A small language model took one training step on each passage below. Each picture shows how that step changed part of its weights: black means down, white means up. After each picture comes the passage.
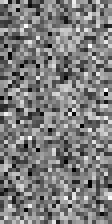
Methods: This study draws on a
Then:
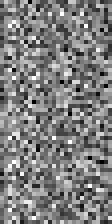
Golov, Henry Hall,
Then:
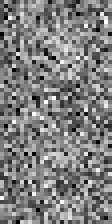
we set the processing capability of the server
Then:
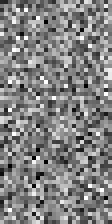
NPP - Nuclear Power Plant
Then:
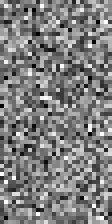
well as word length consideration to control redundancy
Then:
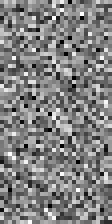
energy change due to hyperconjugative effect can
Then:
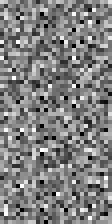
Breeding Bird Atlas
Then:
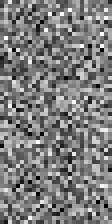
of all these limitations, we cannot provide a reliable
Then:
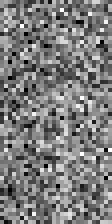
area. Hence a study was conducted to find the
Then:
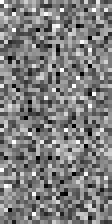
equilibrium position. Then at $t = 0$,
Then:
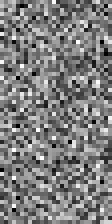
the final solution and the convergence rate of the
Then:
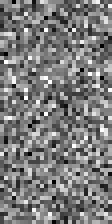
The key distinction of our methodology from the formalism
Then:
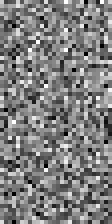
The primary purpose of the Honda Reserve
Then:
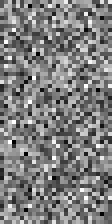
searches for a counterpart to the
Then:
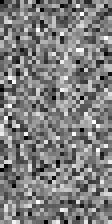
arcsec$^{-1}$. The two-dimensional
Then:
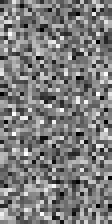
can be modelled by the single Kane band
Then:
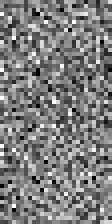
the laboratory or environmental strains were
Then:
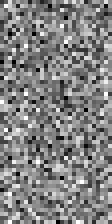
order transition between periodic N\'{e}el
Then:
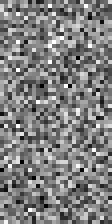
thrombi after flow diversion. 229
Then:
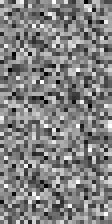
gives rise to negative consequences, such as increasing
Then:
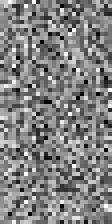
the real scalar potentials when the inelastic
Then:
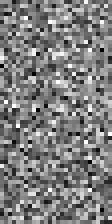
Establishment of Rural
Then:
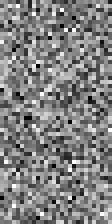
which most heavy metals of the analyzed ones have
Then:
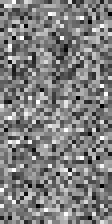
of great magnitude recently. It is estimated that
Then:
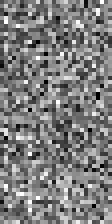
from Phase 1, a significant component of the
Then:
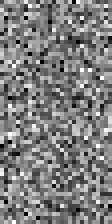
may be in locations where their corresponding \HN
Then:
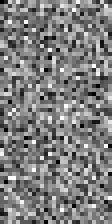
by the original spectrogram. However, in
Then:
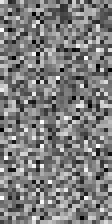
stays with basic amenities such as room
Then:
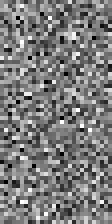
significant negative correlations with Secure Attachment
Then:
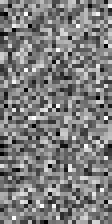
disorderliness. Keywords: Sound
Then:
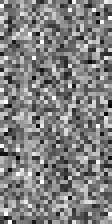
the Media*; Harvard University
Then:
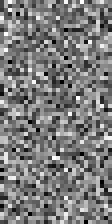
to the chiral limit. This is shown in
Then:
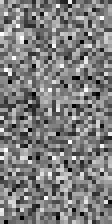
of proton bunches at CMS. The
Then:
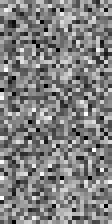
with respiratory difficulties. However,
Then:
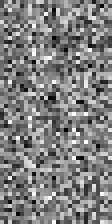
towards establishing efficient, accurate, and stable
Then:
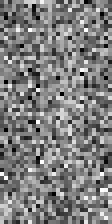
cases, lack of diagnosis. The most commonly
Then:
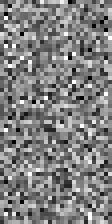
electronics, such as aerospace
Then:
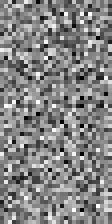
(\ref{eq:pvector}), we have
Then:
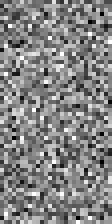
device essentially operates as a gated
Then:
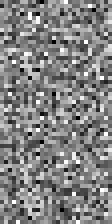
Evans, 2007). That is why it
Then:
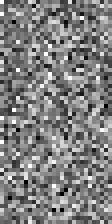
100+ years of daily price returns of the
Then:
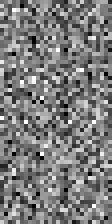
pilot T5.5 - Industrial
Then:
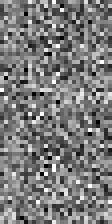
sensor with high sensitivity and wide dynamic range should be
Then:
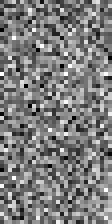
one of the quantities in the equation for the resonant
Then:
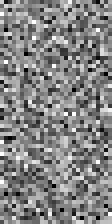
To Support Experimental Studies Per Juel
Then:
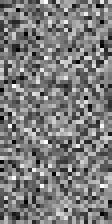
Purpose of the study The study
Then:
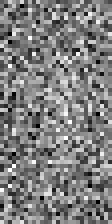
in a regions of interest (ROI) were
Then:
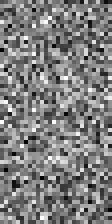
our executable as malicious to
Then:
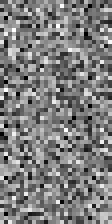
clearly maximum for z -polarized light. This
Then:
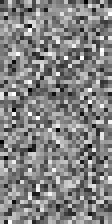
bridges is dominantly planar elliptic
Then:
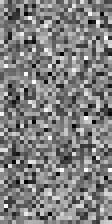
studies are fitting due to this research's objectives
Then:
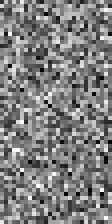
particles and the corresponding $^{12}$C
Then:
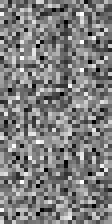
country/region, and each industry. For
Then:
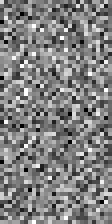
automated or semi-automated way for
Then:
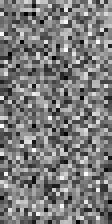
from the WHO's International Health Regulations to
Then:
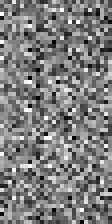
Fuzzy Intuitionistic
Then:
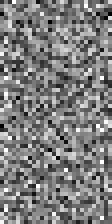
3 we show contour plots of the modes at
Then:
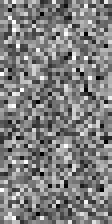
include baseball tactics [6],
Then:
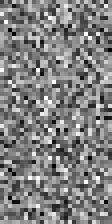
Cumulative dry weight of
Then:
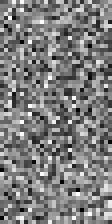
pick up items of UXO that they
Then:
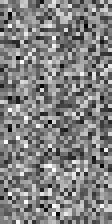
increasingly dense as the coupling strength approaches the
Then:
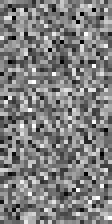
the set of keys/indexes that
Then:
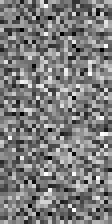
platform using the designated communication protocols.
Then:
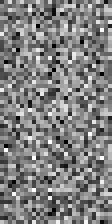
in-plane diffusivity, with increasing
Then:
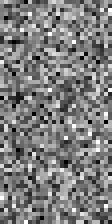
$\alpha$ particles. No attempt is made for
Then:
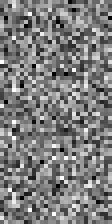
develop collection strategies for the recovery of this waste.
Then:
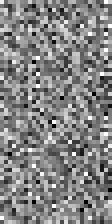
FIV, and *Chlamydia
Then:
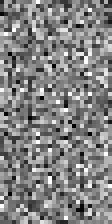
- Jayde V, White K,
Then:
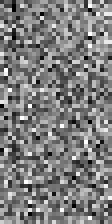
particulate for the brittle layer varied from
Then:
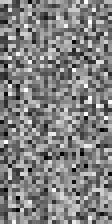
warnings, \tool predicts their
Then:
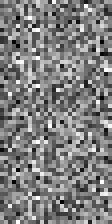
the case law and, the last one, to
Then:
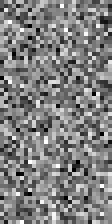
of 60.72\,m and an equivalent
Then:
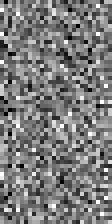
*Revista Espanola de
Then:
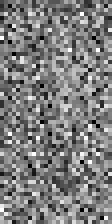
Observatory\/} {\bf 36}
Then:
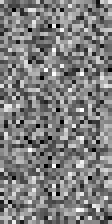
resonators with $J=1/2$,
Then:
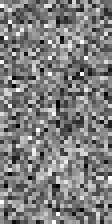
forecast events. Our example of such exposure is daily
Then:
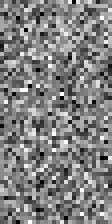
Postnatal adaptations, including renal
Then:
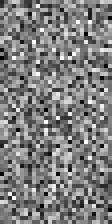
strength of unconfined concrete cylinder
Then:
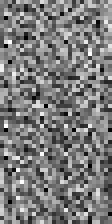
NEW SERIES OF
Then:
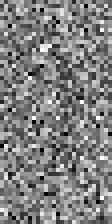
high malaria prevalence.
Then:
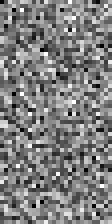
Based on our findings, we recommend that
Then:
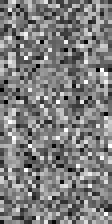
The higher dimension of the Hilbert space can
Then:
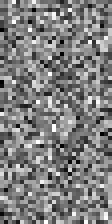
case of interacting spin arrays, the validity of
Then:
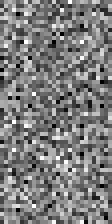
viewed from a constant moving frame, the particle
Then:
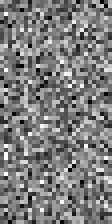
solid symbols give the heavy-ion results from
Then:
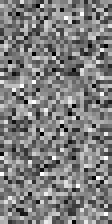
Raman analyses (not shown here) show that there
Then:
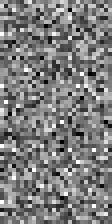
branches in the second year increased by
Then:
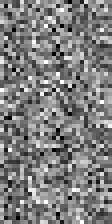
coordinator and person in charge of the data management
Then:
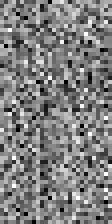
\gets \lambda_c^{k}
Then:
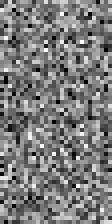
To prove that \tilde{F}' is
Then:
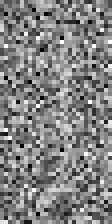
intellectual abilities and personal characteristics.
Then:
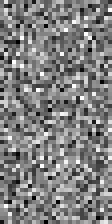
mode, and what was previously defined as the
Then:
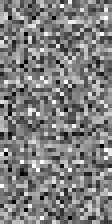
diffusion tests or a decrease in microbial count
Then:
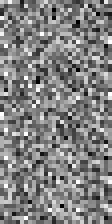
ideally be offered in the first semesters
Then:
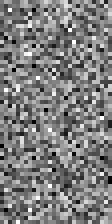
Lu, Adaptive synchronization of neural
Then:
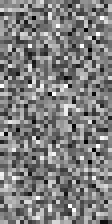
over the past 30 years, and these variants
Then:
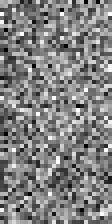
graph-based quantum networks. & Efficient adaptation
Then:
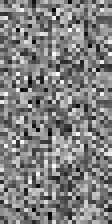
generation units based on power electronics and distributed at
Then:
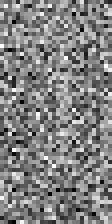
real-life situations) which has several advantages over
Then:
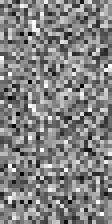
taught in SMK and the needs of
